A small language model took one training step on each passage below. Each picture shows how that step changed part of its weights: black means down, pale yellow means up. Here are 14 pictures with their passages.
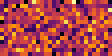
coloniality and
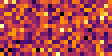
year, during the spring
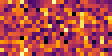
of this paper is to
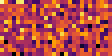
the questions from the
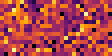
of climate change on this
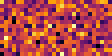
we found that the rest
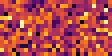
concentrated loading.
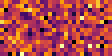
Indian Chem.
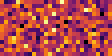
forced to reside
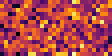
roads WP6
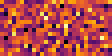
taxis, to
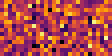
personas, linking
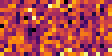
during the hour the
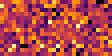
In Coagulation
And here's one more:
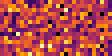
education about the objectives of
